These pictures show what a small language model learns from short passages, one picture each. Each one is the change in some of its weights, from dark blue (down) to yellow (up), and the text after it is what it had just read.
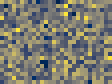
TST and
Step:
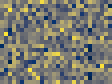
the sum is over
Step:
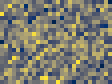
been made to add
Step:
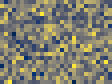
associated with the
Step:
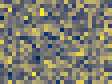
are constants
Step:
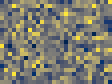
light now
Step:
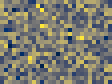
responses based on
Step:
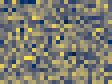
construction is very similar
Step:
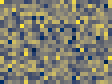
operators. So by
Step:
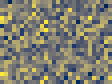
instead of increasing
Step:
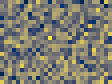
write the 3d
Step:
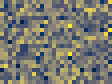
\] The above inequality
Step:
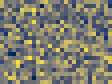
identity matrix by a
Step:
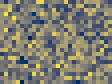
for example,
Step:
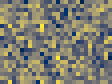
We now show that
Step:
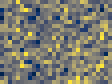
there notes to
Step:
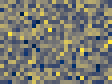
certain products or
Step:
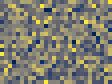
with milk
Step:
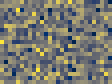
listener or
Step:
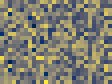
management. The
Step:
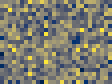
the ``most
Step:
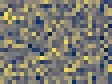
to compute the
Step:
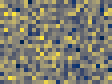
source of information
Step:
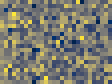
more active.
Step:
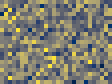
to one of the
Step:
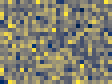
of Flight:
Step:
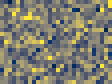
had significantly higher numbers
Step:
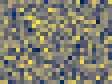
very effectively.
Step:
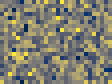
catch up
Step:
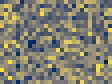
and stability of
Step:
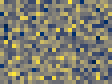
impacts on
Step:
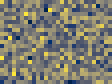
is the combined
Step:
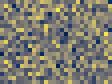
$E$ is
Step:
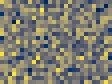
Additional information
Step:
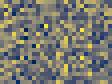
we consider the rational
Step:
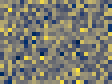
the case of the
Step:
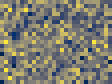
the proposed method in
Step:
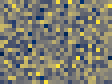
$S$ is
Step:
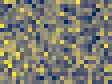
in queens and
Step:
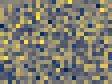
available and cheap
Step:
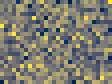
consult the
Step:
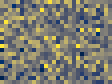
project seeks to
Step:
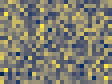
an improvement of
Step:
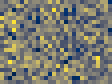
structure allowing better
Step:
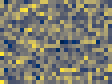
optimal control problem,
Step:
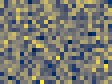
hyperbolic. Let
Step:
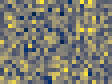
\lb X
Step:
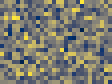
she is then able
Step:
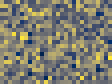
studies were observed in
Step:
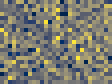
$F \colon
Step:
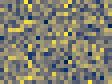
U \to
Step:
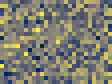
using the conventional
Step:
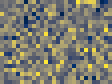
\otimes \ldots
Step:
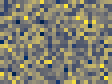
to RSA
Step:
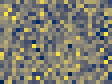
for all the
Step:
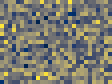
coordinated the data
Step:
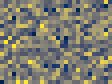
us that if we
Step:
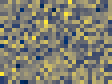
modify the properties
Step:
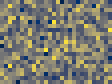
cited in the
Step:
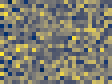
model defined via
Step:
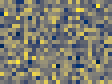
searching efficiency
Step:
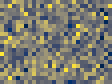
have to check the
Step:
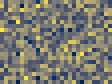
identical and
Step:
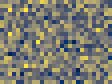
the distance matrix
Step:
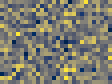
some covering properties
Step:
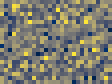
independent) using the
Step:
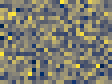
that there are no
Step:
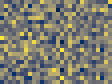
$\Phi$ is
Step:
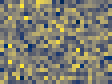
recently been
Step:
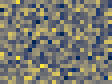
each area across all
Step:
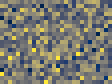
taking values in function
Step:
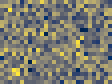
the adaptive
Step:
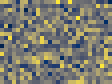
are constants and
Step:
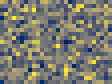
null elliptic
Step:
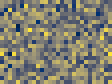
factors to the
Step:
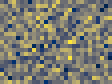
trajectory of
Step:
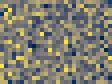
to increase their training
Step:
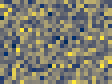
should be 0
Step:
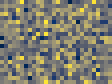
${\mathbf A}
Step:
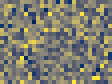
waves, it
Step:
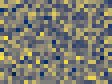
Bridge methods
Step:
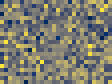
complement of
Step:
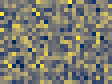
seemed as
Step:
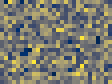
particular importance,
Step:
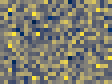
body. It
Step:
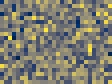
up by the
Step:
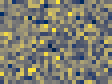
of CA
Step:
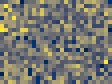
and product and
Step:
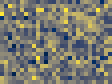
of vegetable
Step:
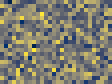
provides a further
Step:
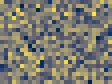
NP$, ma
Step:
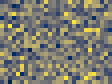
no longer true
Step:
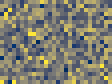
to the experimental
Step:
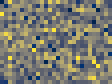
of rice
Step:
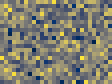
of the study.
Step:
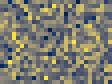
diluted with
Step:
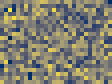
package to the
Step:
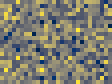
for bending test
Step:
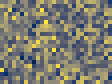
more energy to
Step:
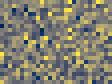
actually serves
